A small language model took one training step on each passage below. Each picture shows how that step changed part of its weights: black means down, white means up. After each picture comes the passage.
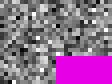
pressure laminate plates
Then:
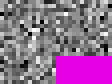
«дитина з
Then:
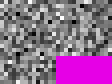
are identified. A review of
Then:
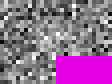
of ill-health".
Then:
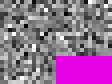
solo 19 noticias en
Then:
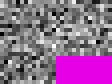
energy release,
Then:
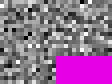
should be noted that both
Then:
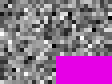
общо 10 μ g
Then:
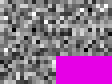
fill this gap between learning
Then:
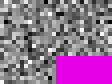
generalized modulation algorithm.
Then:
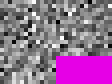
become a great space power by
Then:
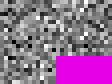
medical condition that can influence the
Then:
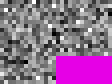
a Visual Basic
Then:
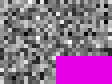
and m are predicted by
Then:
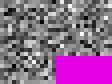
ichi bo‘sh
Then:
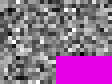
ikkala tilda
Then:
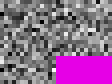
einer nachhaltigen
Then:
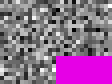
transferring the salt
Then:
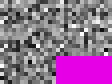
can be observed in the works
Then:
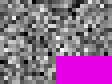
chemical inputs compared with
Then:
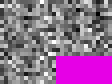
tarafından Latin
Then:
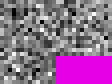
и аудио.
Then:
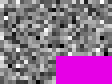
statins induce
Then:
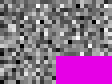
добьются политических
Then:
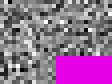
the fuzzy reliability of
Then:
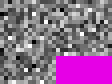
open up research & innovation to
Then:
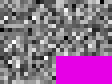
production, replacing
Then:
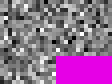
such a confined space as
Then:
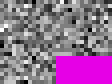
de interpretación constitucional
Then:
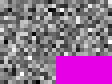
Metropolitana de
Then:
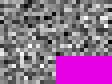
Portal: Table 29:
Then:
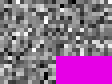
domestic audio equipment
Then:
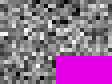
- INDRA,
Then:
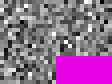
be a close collaboration with
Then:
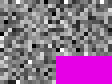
according to the reduction of
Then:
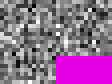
lozim: absolyut
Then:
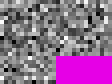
can better position themselves
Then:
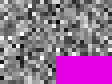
of the results with the
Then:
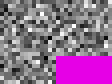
диаметри В ва
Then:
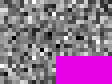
en su traducción
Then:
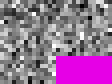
always taken, whereas,
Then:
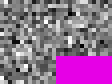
Chaudhary was
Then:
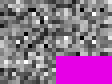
rivojlanishining zamonaviy talablari va
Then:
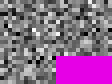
scientific literature and level of
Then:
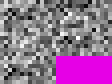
and management and a positive
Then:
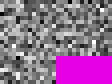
aspectos que precisam ser
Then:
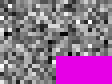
этади, бу
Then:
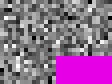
extérieure, le
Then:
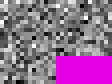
to analyze future scenarios.
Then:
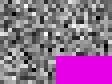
far been found on extended
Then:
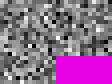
harakat. Harakatli
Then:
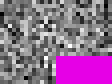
Daehie Hong.
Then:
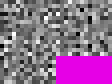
Para as mulheres
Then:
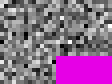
main tactic is
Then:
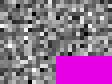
software preprocessor.
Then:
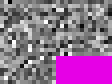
the electricity of an
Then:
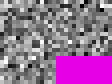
and favorable conditions, aimed
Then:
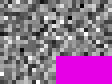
integration. The scope does
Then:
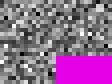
conductance. We collected over
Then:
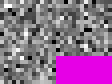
worthy and good;
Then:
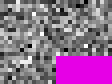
conhecimento e a utilização do
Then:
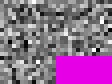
Program is addressing these
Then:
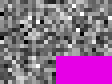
«Физика и
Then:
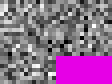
kanssa <ul
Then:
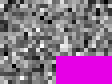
de uma programação de
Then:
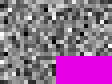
meilleures performances
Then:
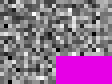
important role in the fact that
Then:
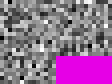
the manifold in the
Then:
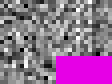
history, current state, and
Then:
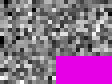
cropland and
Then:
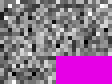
comprensión de este
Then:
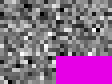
Web reste la
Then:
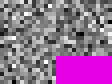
tashkil etish kerak; - har
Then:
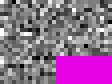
tomonidan bajarilishi
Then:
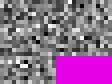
xil sharoitda
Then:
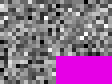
system that people interact
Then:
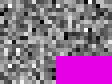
генератив органларини
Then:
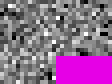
людей з тими
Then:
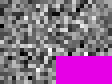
як цілісну
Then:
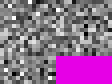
control, error correction
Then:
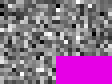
засобів для
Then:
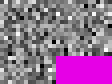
is one of the most
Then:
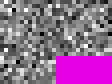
od 2 godine.
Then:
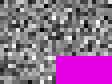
variations in RSV
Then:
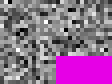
the context of psychology
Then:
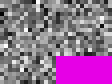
Naess, Guattari
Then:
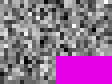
on 14 September
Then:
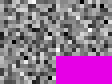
positive), we conducted Open
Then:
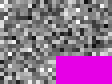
of experience. Readers
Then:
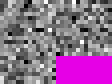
dan nelayan.
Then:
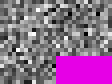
Model J33 portable
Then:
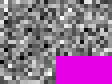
to simulate the influence
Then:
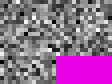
record, aculeate
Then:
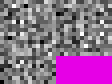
hernial defect,
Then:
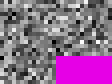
how Islamic solid education
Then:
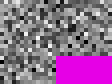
on the findings of the
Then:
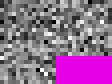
out disaster prevention
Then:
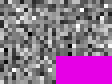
It is an annual plant
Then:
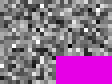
verticalizada, com
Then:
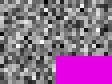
as a parameter and returns
